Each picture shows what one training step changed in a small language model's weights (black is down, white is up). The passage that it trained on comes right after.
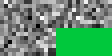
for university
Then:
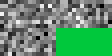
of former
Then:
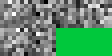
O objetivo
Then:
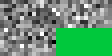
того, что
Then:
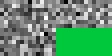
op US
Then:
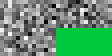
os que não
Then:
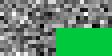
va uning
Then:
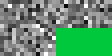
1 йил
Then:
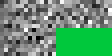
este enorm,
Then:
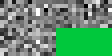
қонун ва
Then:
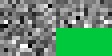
valor ao
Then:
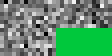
Earth and
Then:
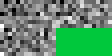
бу эрда
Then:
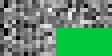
processos de
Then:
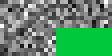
Data in
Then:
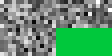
тури -
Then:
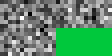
Journal of
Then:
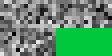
darajasi bilan
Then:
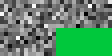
bir necha
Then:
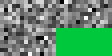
et les ventes
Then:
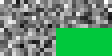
por cento)
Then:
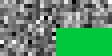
son trabajos
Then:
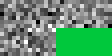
em nossas
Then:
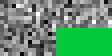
har vaqt
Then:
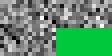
se aplicó la
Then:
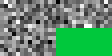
ham bor
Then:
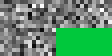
образования 126
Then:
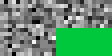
иле при
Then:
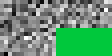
behar da
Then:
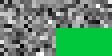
acción o
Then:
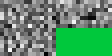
Es crucial
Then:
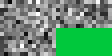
estudiantes y
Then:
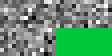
proposed to
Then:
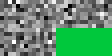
Nobel de
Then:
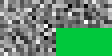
ao meio
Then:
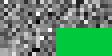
nomlar bilan ham
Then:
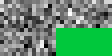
va MЭ
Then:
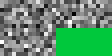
los sectores
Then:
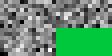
la población
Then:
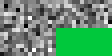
su concepción
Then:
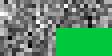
promovendo a
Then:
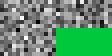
R Square
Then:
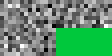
the human
